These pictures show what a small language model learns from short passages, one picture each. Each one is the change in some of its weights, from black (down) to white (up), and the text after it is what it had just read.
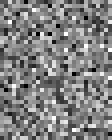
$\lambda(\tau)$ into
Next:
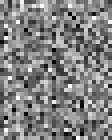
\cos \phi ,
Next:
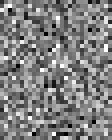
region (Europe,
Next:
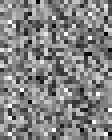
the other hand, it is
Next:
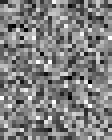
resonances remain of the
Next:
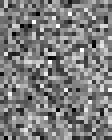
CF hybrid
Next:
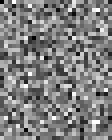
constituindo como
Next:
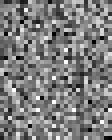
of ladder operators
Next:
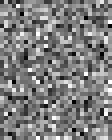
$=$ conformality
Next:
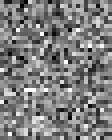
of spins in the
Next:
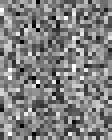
broader collective,
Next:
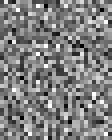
accretion disc. We
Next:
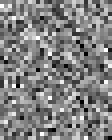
it to derive an
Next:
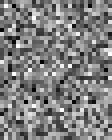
diffuse alveolar
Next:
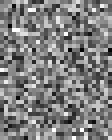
dynamical calculation.
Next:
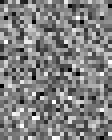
deviations occur.
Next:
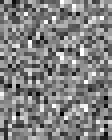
maxsus qonun
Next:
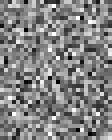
effective management⁹.
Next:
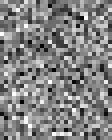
we show that remote
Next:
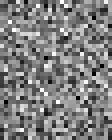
decay. The black
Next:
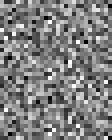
intervenționism al
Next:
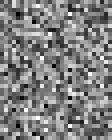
EEOS Energy
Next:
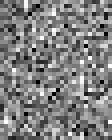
emping melinjo
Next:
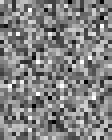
tekislik bilan
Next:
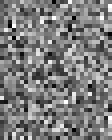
gravitational radiation
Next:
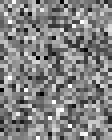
our research, are available in
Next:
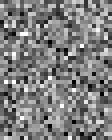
en la Sierra de
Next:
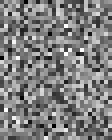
all of which give
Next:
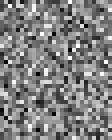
perturbative argument is
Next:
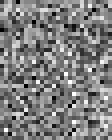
site en vue du
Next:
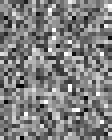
in conjunction with
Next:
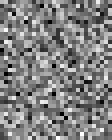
за кожним з
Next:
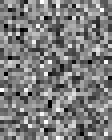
and sustainable development in
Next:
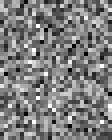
involved in the study.
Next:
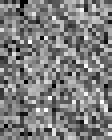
and rank-one
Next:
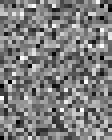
large energy mismatch
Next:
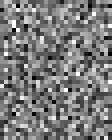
of Excellence for
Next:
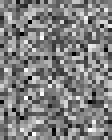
حق و
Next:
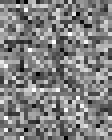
specific request operation,
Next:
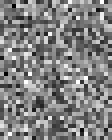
spirit will not
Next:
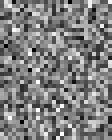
quantity. We
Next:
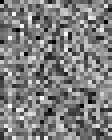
transportation significantly influence
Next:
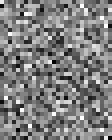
that age and gender are
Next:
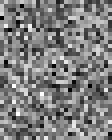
of a researcher's
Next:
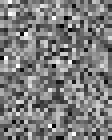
parallel, thus significantly
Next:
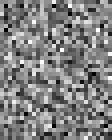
taught the women
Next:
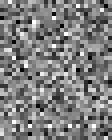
the desired material temperature is
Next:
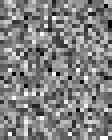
the right the shape of
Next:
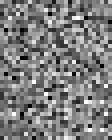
and $\Gamma_{\omega}$
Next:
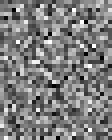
Berlin. -
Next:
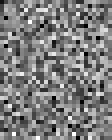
opposite directions
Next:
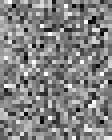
yondashuv turli
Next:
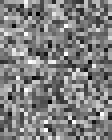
com objetivo de
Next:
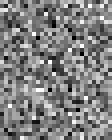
nuclei in the
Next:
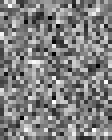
be attained at lower
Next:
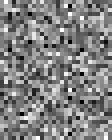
simplest form of
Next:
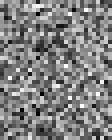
as compared to those with higher
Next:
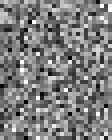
of mixed Hodge
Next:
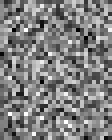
to the sensitive nature of
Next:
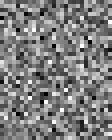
physical resolution of 10-20
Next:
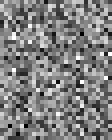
signal generated by the gate
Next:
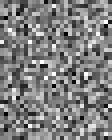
arrangement of atoms
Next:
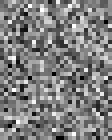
and available literature, but future
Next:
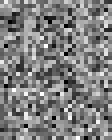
investment in high performance
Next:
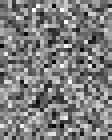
while panel (b)
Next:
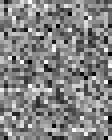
thinking beyond
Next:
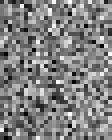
a surprising
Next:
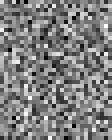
applied to Reactive
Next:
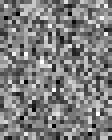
development**, refers to the
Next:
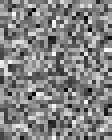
health crisis”.
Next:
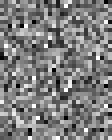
Environment**, v.
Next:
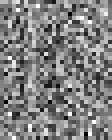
with the experimental uncertainties.
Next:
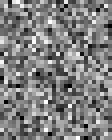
object in question.
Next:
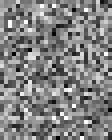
dynamic correlation as the
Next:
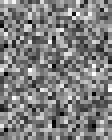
в доктрине
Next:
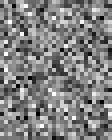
scenarios these terms are
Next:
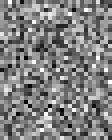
as possible if they want
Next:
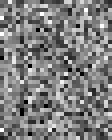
there exist two types of solutions
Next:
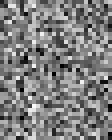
the structure of the respective
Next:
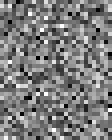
there is wide diversity
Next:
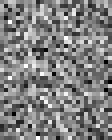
to identify the two
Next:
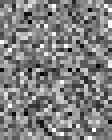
which is the central result of
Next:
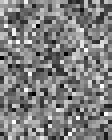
expuestas por
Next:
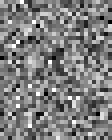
dê pelo fato
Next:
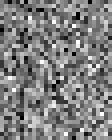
(or reusability)
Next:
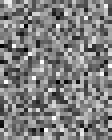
branching fractions
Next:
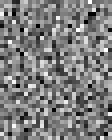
the manufacture of
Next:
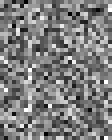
is estimated to be about 6
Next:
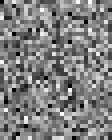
considers a very short
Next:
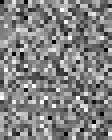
prediction (or its
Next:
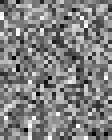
has led to many previous
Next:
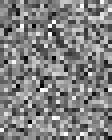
The slits can be
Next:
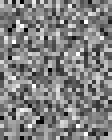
Many of them are used
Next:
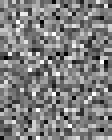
p s D a y 0
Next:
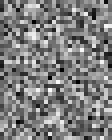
TEC were significant for development
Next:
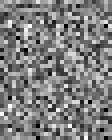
al relacionar las
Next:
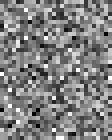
information privacy law, but
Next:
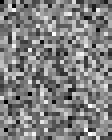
connections between components in
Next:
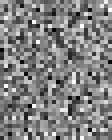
– eine Art
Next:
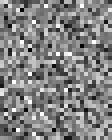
psychological inflexibility
